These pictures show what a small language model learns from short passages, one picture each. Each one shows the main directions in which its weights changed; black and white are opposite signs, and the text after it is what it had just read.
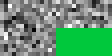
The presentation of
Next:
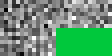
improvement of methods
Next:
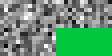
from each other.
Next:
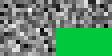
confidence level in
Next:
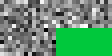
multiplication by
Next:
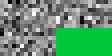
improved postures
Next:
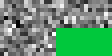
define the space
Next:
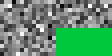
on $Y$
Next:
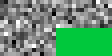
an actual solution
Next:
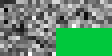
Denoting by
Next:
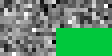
the context of left
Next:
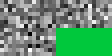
$M$ that
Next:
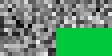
and Communication
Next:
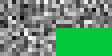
n$ matrices over
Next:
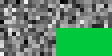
to exhibit
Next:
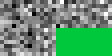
cost has increased by
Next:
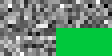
with $m$
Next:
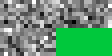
uses the
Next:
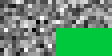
increasing procedural
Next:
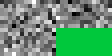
If statistical
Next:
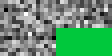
$y$ either
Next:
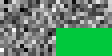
for testing whether
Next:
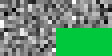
deformation of the
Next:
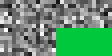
and ANN
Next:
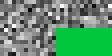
for Group
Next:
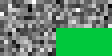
majority of
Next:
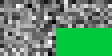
\] (where
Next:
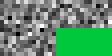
an objective to study
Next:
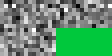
to five individuals
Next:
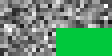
we get the
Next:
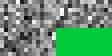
for investigating the
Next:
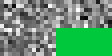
refer to the
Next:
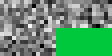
obtain the data on
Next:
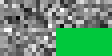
and when the
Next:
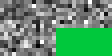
heat extraction
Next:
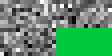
applied in the last
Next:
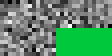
is the most
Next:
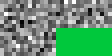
quantities of the
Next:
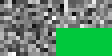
trend estimate and
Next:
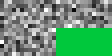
The event also provided
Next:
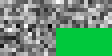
into account. Further
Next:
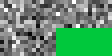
in one month
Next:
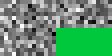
thus preserving
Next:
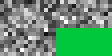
and copper
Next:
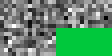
any differential graded
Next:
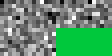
completing the
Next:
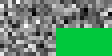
C., and
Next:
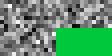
consider two cases.
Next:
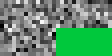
in technology
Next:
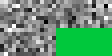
the PC in
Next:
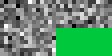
related to this
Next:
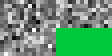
a $f
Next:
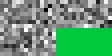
by making use
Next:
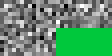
difference $e^{
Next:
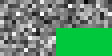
ms per
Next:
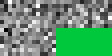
as new techniques
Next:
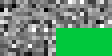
characteristics by equalizing
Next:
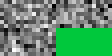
the maximum principle implies
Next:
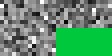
t \right)
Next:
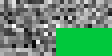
a solution u if
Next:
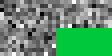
You are what
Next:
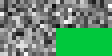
proposition follows.
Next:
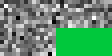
designed to
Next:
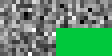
not well known
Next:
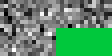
OS for patients
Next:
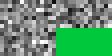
we may assume that
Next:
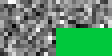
know how to understand
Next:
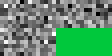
are met
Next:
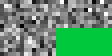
value can be
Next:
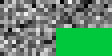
) for every
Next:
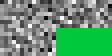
explicit description of
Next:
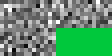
in renewable
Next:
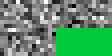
The region inside
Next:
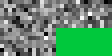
that implemented
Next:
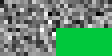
in Sport
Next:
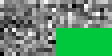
morphism (up
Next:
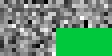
local orthonormal
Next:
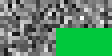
process and result of
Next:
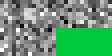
least two days
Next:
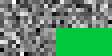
cover of one of
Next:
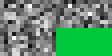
collects the
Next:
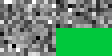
a graph in which
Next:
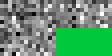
support surface with 2
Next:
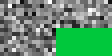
a medicine
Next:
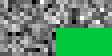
different or identical
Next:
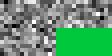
The computed results
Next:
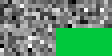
Banach space
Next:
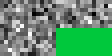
the samples were
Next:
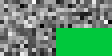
same way, we
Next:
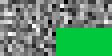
sequences fulfil
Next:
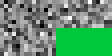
to connect with
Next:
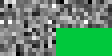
parts which yields
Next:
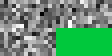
UV detection
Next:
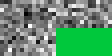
proper, and factors
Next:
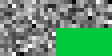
t B t C
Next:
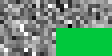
cross plot is
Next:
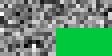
and events had
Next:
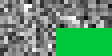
this is that either
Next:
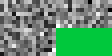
structure of an
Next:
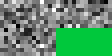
function for the distribution
